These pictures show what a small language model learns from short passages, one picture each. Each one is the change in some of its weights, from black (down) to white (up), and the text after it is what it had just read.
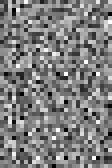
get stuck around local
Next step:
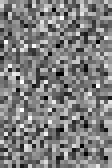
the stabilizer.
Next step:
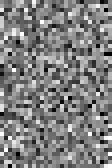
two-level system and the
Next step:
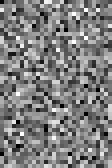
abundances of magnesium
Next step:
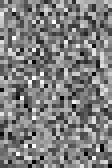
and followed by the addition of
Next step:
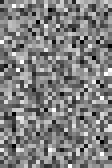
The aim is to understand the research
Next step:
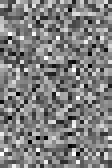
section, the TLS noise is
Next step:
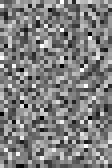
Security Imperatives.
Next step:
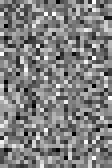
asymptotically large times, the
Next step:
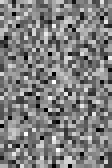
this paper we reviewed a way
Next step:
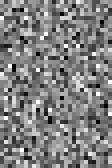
5 ml graduated
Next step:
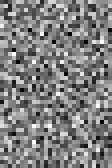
term will try to move
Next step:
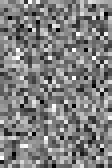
could be directly probed in existing
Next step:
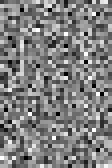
error bits can be referred
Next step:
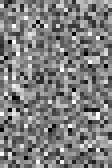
e-publications as well
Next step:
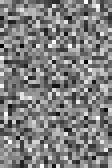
outputs associated with bit values
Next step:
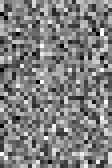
all forms of student
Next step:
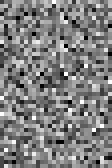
convergence tests using the
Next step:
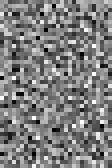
in the ground state, in order
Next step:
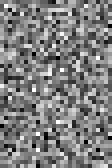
CPLD, the
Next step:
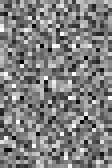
unused wavelength in the
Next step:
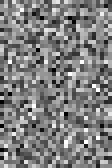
coronal composition is highly
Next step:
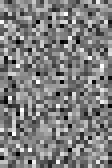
HB a Hopf
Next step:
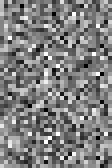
\affiliation{Department of Physics
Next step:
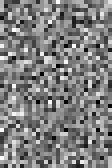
akin to a feed
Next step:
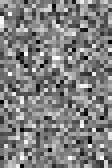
(xNm2) at
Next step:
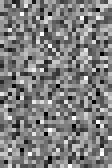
at their arrival, to
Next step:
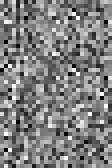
vehicle in lane
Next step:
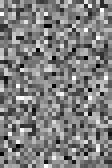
Residuals of magnetic
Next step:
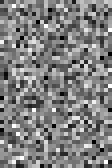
The peak mass ratio could depend on
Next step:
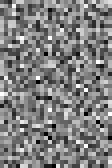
Environmental Health
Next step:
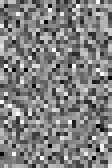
and CB₁ and
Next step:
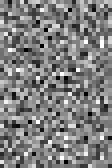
se habla de las
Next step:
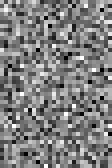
Economic activity: This
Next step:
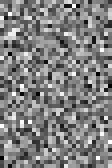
time delay scanned with
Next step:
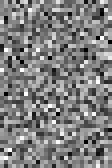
apply the canonical
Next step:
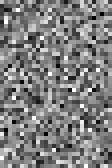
evolve the phonon
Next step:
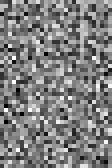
reduction? When it is considered
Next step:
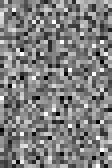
and require more measurements and samples.
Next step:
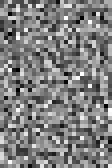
species⁹ in water samples.
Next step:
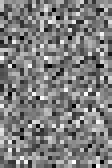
the Hermitian and
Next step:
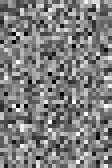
Severe disruptions such
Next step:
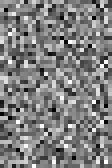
now consider a power law distribution where
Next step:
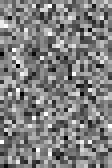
(See Figure 1;
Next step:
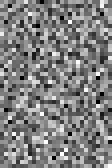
their own land.
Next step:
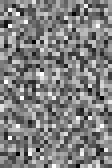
from new-born to
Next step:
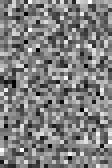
against water content (%) on
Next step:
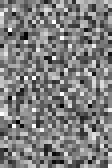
and line profile along the
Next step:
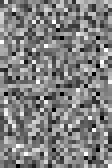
and collective dynamics under the
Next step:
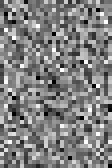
and 37~keV,
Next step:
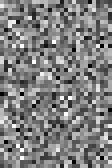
stellar activity or pulsation: the
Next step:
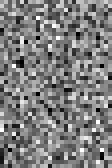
than in S2, distributed as
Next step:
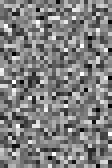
Big, Threat”-
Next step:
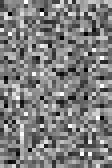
over all patches.
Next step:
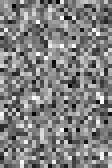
folds. As shown in
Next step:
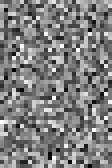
loop only needs to link with
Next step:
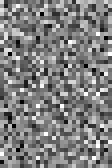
of shift s for two-dimensional
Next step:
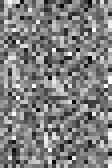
pion only if it is
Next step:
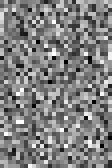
and triplet excitations for
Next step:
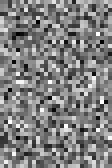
select the solution with minimum
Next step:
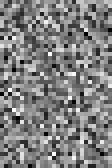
thickness of the disk
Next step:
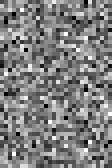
over the discriminant
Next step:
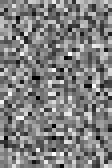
considered, because their details are not
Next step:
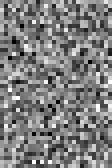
on parliamentary
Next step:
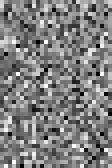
the magnetic field. We wish
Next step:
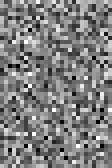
sites may be limited due to
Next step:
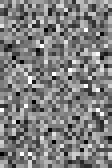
how these ecosystems would
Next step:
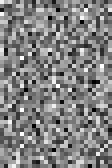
new estimator, whose
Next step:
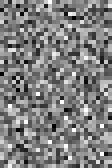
becomes a reality day by
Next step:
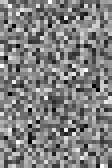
agent is humanized?
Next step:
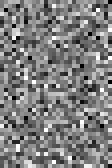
dimers in the unit cell
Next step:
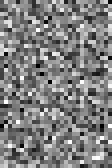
density in this study. After
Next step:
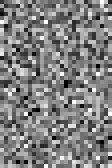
higher acid resistance may be
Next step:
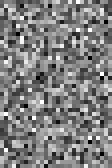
4(b); this layered
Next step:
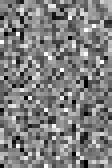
\right]. \] This
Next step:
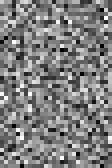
chlorines and then dried
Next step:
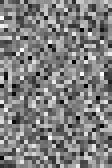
as soon as possible after the
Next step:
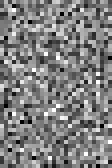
proposed Phase~1 detector
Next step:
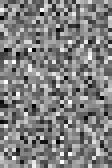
to prevent cooling.
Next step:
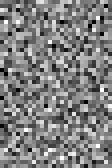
all walks of life and
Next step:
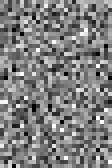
be undertaken by the
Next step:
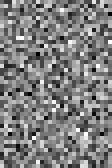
dimension $L$. To enhance
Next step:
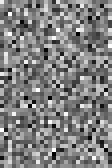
the edges, distorting
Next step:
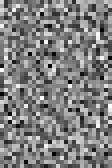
of building which used human labor
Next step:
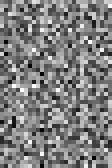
multiple benefits to the end
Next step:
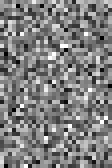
formation lost most of its
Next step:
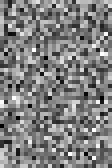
model instead fulfills this
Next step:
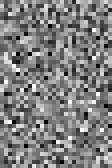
it is necessary to check the
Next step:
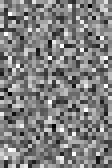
simple "thank you"
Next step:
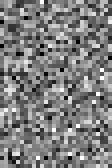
Drug release study of
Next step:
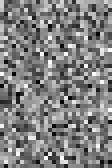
a lower velocity dispersion
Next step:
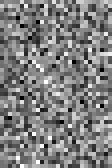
there are many detailed studies regarding
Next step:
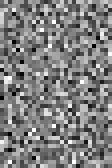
and sources of stress among medical
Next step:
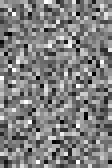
PMEA and its
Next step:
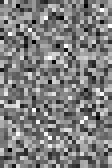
ladder approximation, we
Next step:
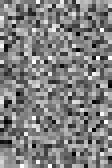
ratio for this decay relative to the
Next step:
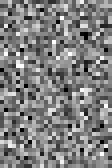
response to the *dc*
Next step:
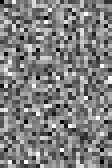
impact of agritourism on
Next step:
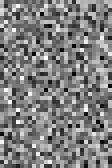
of the conventional model. In
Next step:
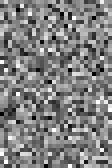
the result of the same energy exchange
